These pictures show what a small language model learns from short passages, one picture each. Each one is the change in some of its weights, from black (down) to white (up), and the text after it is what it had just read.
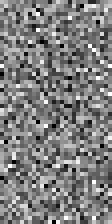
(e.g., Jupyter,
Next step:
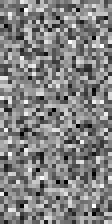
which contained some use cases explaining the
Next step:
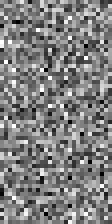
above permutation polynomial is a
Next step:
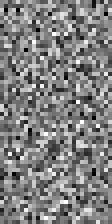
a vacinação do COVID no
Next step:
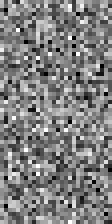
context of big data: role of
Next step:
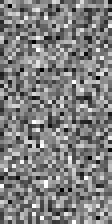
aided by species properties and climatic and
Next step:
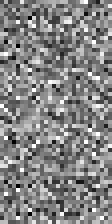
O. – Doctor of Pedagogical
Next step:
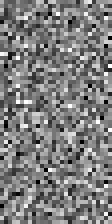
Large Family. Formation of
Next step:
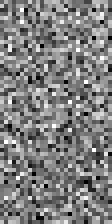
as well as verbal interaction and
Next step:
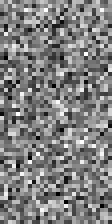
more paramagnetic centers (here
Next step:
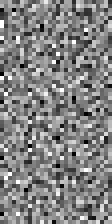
звільнення для
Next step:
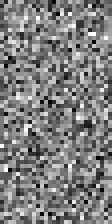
curentă (*eu
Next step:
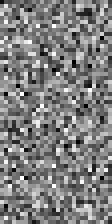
the psychological distress of
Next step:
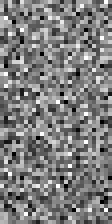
changes under the influence of digitalization,
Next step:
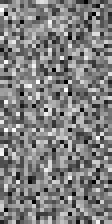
By Implementing release
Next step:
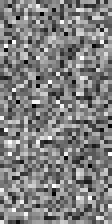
documented from numerous localities across the
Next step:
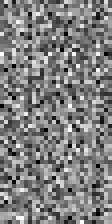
se observan en la siguiente
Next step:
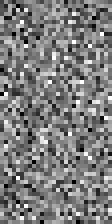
mavqei yoki
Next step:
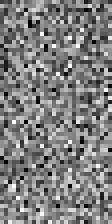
a new intermediate technology of Low
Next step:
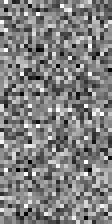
\tau \right) f\right\rangle
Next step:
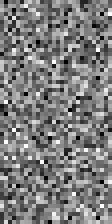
prevent amine oxidation proved
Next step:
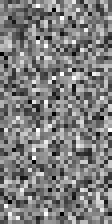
te biti upoznat sa
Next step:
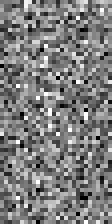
acercamiento a los temas y
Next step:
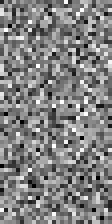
tashladi, unda Vatanga
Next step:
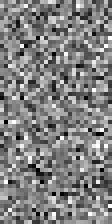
easy to see, (proof of
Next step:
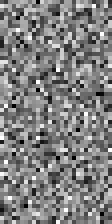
was conducted in the Department of
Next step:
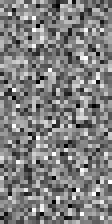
\leq 2^{c \sqrt m}$. This
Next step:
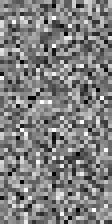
2,590 EAs across the
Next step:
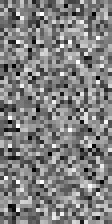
deve ser procurada em cada
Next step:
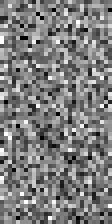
T.~Tao. \newblock
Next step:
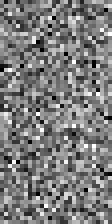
$\|\cdot\|_x$ a norm in
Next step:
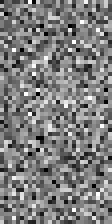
teach them and the role of the school,
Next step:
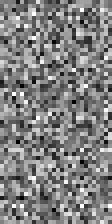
environment is the background of the
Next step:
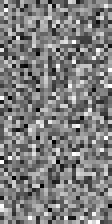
baholaganda juda yomon
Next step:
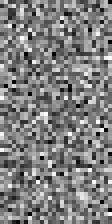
skupaj z literaturo.
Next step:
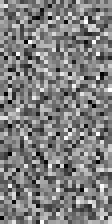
have $f_{i}\left(
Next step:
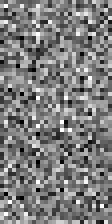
the left, the coarse level can be
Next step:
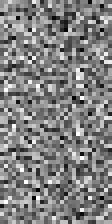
العمل الإداري،
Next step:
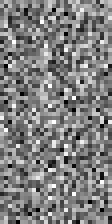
of its' roots into the soil.
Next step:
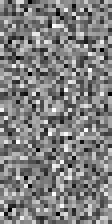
students. We hope the findings will inform
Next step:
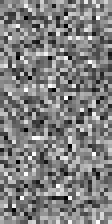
of our approach: \begin{itemize}
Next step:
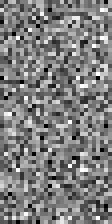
natural dye; cotton;
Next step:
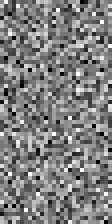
talab qiladi. Yer osti
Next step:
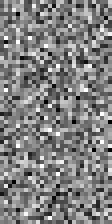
C$. Suppose $\bar{x}$ is
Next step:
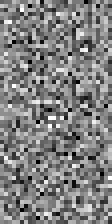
a non-comprehensive list below.
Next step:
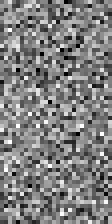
für eine Darstellung
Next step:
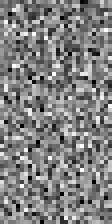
Theorem \ref{th1}, we
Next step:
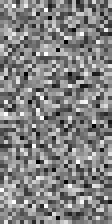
algebra of bounded linear operators on $H$.
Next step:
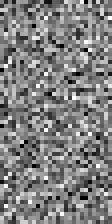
ushbu standart talablarini
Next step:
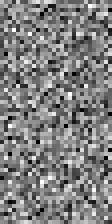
of Lorch has been used (or some
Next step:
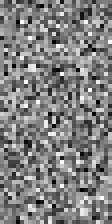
\node[gp node right]
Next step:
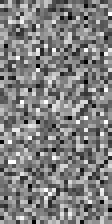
autores no *Instagram*
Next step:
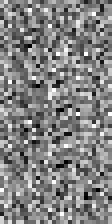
– М.: Альпина
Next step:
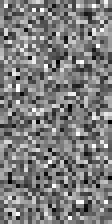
\subseteq \c^{n_1}$ and
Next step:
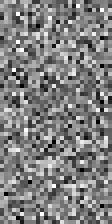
empty, then at the time of
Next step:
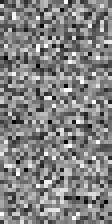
intérêts personnels pour le
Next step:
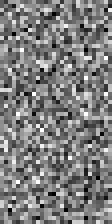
the preprocessed speech is
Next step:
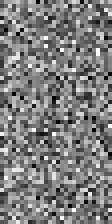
ve ihtiyaçlarının
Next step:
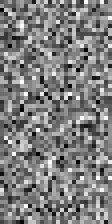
Arabia, February.
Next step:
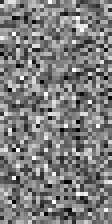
qator masalalarni 2015
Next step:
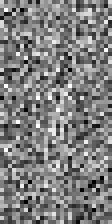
қўлда териб олиш
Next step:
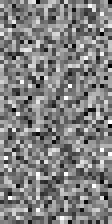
Trough are fairly well documented
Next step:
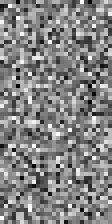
When $\Delta x_2 \gg \Delta
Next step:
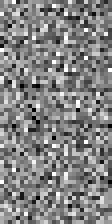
less than or equal to $3q$
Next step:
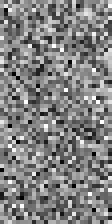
of $I$ to be the minimal
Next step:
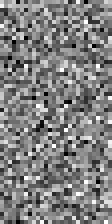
be an integer and $p_i$
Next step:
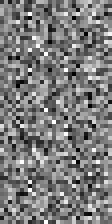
orissa* sp. nov.**
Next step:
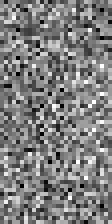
inside a regular hexagon ($50
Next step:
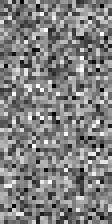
kutish bilan bog'liq
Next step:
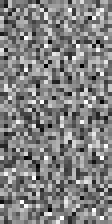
below (it will not impact your
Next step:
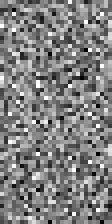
their uncontrolled counterparts.
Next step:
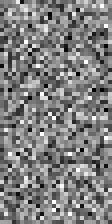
de comunicação. Portanto,
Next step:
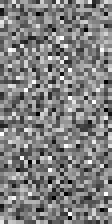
different, as the following simple example shows.
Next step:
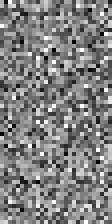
improved performance and lower computational complexity.
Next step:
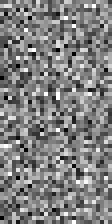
the domain of a cartesian lifting
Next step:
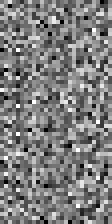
Abstract. The article considers the
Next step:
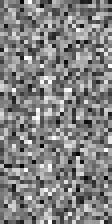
a potential means of conserving native
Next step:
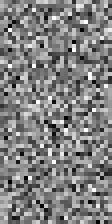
from $(1^n)$ to itself in
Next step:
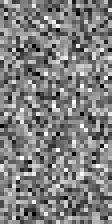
\ww(F\vert \emptyset)$
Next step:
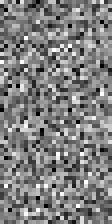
two switches were turned
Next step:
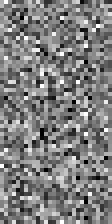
farmers given equal inputs, this
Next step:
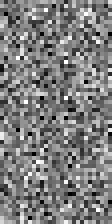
MCS conceived and designed the
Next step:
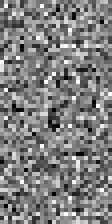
voor zowel de groep
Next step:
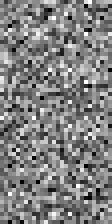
associated to large singular values are expected to
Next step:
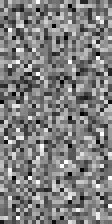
foiz kuzatildi.
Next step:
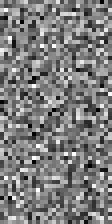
dasturining ahamiyati,
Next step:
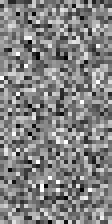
\begin{eqnarray*} \P \left (
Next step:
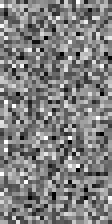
be the two complements, and let
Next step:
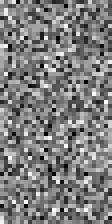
MD&A section in determining
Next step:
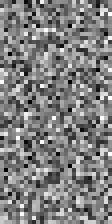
to understand the basic functions of p m k v
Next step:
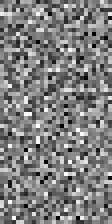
und Mischke u.a.
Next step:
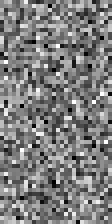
the vaginal wall and the
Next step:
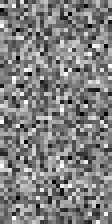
determine the quality of life in
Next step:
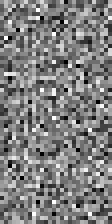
- ¿Qué modelos
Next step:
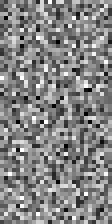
funnel extraction methods. Soil
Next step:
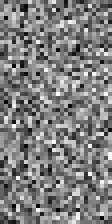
ekilgandada yaxshi
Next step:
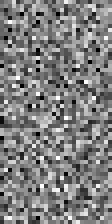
a good minimal model (i.e. a
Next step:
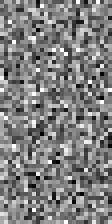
$\Gamma^*$ is the contragradient
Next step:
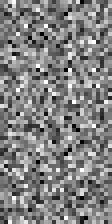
or negative. The proposed model demonstrates
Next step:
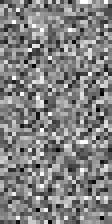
key virulence pathways. The
